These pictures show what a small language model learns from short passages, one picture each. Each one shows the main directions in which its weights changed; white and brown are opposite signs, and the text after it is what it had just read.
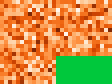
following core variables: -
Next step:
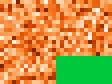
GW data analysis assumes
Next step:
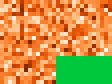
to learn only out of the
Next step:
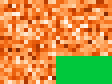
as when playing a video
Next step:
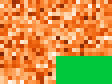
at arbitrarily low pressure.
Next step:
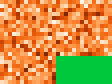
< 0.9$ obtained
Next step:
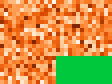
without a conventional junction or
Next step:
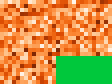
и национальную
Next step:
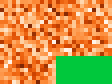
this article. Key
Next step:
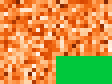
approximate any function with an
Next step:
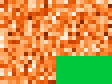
highest expected NB in this
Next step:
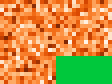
the first MW-level
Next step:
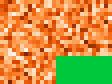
in development of software which is
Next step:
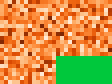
there onwards steepening
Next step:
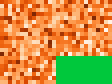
NCI COUNTER
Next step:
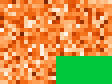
km or $(\ln R
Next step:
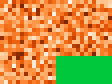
of oxygen, was
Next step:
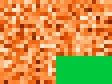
the relativistic aspect of the
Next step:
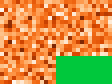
alternatives, then decided
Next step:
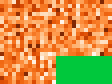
corresponds very well to the energy
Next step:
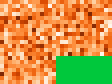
modes for comparison. The
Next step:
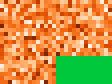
the oleaceae family,
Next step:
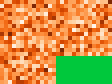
Stallplatz und
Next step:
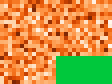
brief summary of obtained
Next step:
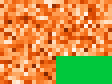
strategy with a duration of
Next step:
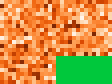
saqlab qolish
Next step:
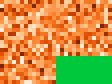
corresponding to the minimum,
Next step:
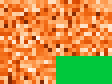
financial resources of business entities
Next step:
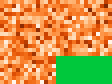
the multiplet structure due to
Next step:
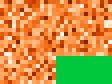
+ \lambda_P)
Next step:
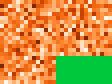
yuqori yoki past
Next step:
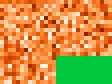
identified as a developed financial system
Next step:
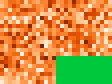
using the assumption that orbital elements
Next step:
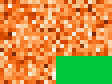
ALR performed the experiments and
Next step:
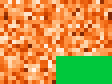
beamforming radiate a
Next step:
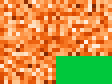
and its metallicity,
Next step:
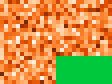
functions and pair transfer amplitudes
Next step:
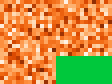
tornando suprema
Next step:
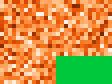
advokat o'z
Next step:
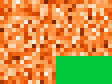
day or a week at
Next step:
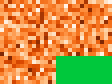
I was? For a
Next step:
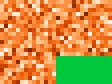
they are, in fact,
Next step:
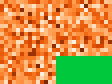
- - - Глина
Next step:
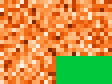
5D PDF. The
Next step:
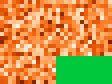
stellar densities along the
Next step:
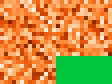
finer tuning.
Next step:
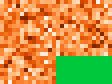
payload 2. **Key
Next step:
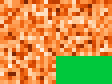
physical, infrared
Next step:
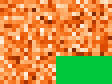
active power filter using voltage
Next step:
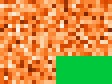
disease Cleveland),
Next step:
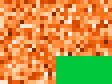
the prosthetic
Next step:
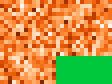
of four cases involving an
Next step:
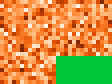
faoliyati uchun haddan
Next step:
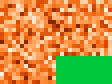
the top bin. The
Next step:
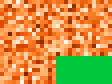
the tracker’s ability
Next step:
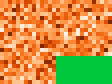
the context of relativistic
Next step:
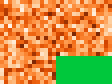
show that : (i)
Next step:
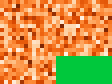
the elevated path above
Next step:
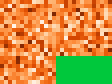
Cintura (cm)
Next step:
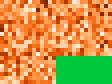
derive detailed invariant mass
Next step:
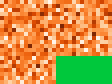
absence of push beam and
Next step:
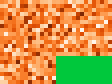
МВД России
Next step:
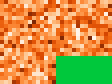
cost of producing electricity.
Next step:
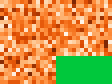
(control treatment performed using
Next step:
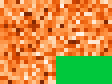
“se reconoce el
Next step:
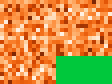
misspecification are
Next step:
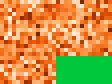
essence of the human
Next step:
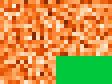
as the weight at ${\bf
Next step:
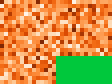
lors de la crise
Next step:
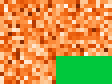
of ILM. Furthermore,
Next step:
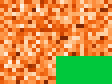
of the Word in
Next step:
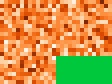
not as predictive of learning
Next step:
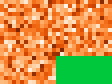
that CNNs were
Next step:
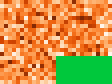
concentrated load.
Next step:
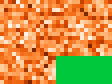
is strictly vertical,
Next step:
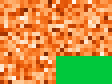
activities: design, development,
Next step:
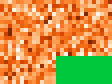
a Teledyne
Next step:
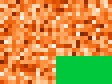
incomplete components
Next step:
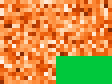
majority transformation to HCP at
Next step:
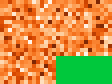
2- Joint Research
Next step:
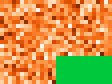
sources, local surface heat
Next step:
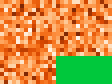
of goods and services takes
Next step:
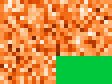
a list of blocks that
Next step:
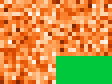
mechanism dealing with the transition
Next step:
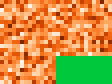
stationary. Except the
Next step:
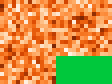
agents* moving around in
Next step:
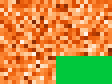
Mobile phones provide
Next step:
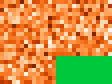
The block diagram of the
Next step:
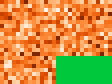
mM HEPES
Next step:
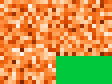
in addition to changes in the
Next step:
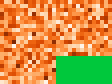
scenery but also the
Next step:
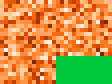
individual way, which contributes
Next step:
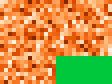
a module. Our value can
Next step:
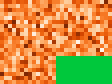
a capovolgere
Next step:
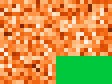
the strong influence of the
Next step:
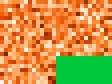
perovskite structure.
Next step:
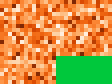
the problem of identity in terms
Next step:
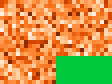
caractère informel
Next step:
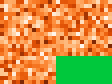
high-dimensional data using the
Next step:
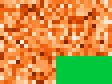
equations. ~ %In the
